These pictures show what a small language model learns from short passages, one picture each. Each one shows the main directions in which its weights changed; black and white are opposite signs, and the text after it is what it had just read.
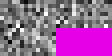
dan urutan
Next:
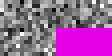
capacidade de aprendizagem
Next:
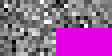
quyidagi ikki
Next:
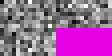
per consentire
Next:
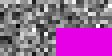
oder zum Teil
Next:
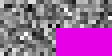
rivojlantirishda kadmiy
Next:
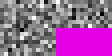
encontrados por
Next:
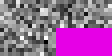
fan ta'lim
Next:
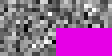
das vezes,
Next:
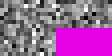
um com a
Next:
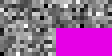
de suivi
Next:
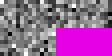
contra as pessoas com
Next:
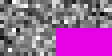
Nazorat olib
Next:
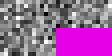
associé de
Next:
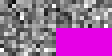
marketing entrant
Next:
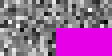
de nacional de
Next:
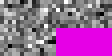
и умения,
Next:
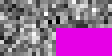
inseridas não
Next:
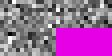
xabar berish
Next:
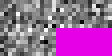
ao ruído
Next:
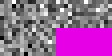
от того, что
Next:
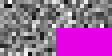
kasbiy standartlarning
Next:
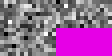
et al.
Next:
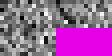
menyediakan data
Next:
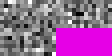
отказаться от
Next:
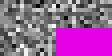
sintesi con
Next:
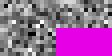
beindult a
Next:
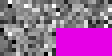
suspensão das
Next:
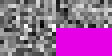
quatro seções
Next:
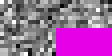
la gestion des
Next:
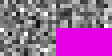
con alto
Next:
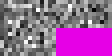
tahu dan
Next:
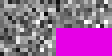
volere di
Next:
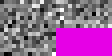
доктор экономических
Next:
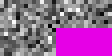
como exemplo:
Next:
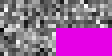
seen in
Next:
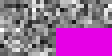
casi, una
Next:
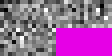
lebih efektif
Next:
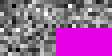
في تنمية
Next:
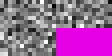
de todas e cada
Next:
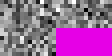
qilishsa, yosh
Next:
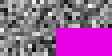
организме и
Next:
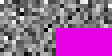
студентов как
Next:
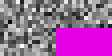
Doctor of Pedagogical
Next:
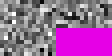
К истории
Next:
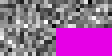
Based on
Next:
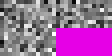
autorização também da
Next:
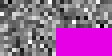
qabul qiluvchi til
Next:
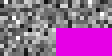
evaluation of the
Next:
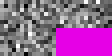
e Giardia
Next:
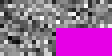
bog'liq joy
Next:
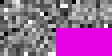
tipos de
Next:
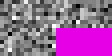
va unumsiz
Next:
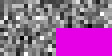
presenting with
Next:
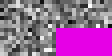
ahamiyatga ega.
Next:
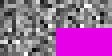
con los grupos,
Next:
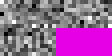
partir das habilidades para
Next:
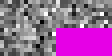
se optó por
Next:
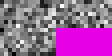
en version
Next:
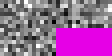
el crecimiento
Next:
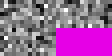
ayon sa
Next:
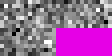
effects of
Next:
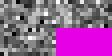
sul consenso
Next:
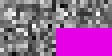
din altă
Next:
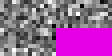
examines the
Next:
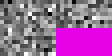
milliy moliya
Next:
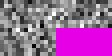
ve sosyal
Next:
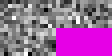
bu hayotchanlikni
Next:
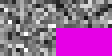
Aspekt für
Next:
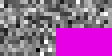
there a
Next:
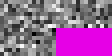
prevalência em
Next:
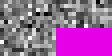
negara dan
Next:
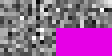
bersama juga
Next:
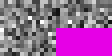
ser *oca*
